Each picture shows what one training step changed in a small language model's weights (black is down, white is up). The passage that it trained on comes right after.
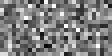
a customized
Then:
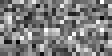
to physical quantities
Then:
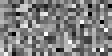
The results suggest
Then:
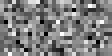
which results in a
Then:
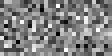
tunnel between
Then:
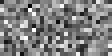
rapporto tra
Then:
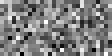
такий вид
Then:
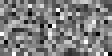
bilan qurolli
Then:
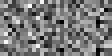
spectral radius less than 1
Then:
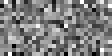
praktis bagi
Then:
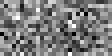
comum desenvolver
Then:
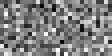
results. When
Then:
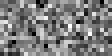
in (h)
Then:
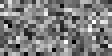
the Alternating
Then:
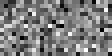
first envisioned
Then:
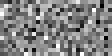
has interested
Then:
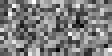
magnetic field induces
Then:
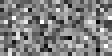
full time between formation and
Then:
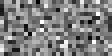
chamber, in
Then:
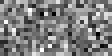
a model extracts
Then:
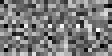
ai possibili
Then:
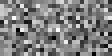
method, within the production
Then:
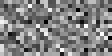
problema no se
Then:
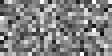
diverse problems,
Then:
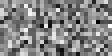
redemption requires
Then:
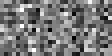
the first and the second
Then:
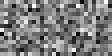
course of the
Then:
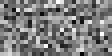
of these evidences,
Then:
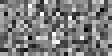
kul rang,
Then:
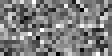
for atomic and
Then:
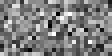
– art -
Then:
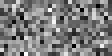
$E$ and
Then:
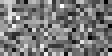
в межах
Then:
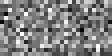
with the symmetric
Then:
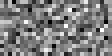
bolaning har
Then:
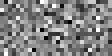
dificuldade para
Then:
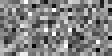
is exact within
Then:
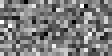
suffer from finite
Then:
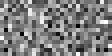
modulated phase field
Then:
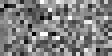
calculations we use
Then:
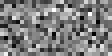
high as ~7
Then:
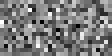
$s$-block elements
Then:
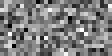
plot the sum of
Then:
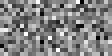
have contributed to the
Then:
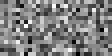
can see from the
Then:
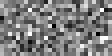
demands for
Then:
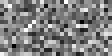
meio ambiente.
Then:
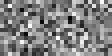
equation of state must also
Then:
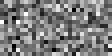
exterior, indicar
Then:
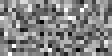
pathway has been
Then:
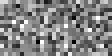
eg. for the
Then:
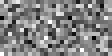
Ling, R.
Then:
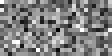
most common choice
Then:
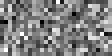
radius $R$,
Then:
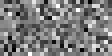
the integral} }
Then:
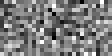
O}$ is related to
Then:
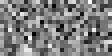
power spectrum. In order
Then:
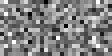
Leandro Rios
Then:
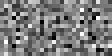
across strategies.
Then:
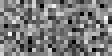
de julio,
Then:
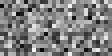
jet rotation is
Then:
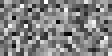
bir necha
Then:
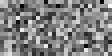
of this behavior is shown
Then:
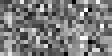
of variables to a smaller
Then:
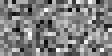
and Volkoff
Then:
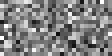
tanques com
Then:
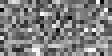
keer zo
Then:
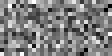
NLO behavior.
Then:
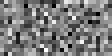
element expansions with
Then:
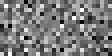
dari perangkat
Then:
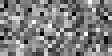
the agents.}
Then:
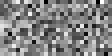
quark propagator is
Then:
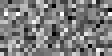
São Paulo.
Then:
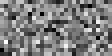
an inherent
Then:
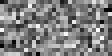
Ana Paula.
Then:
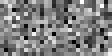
праву, за
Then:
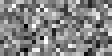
Çevre ve
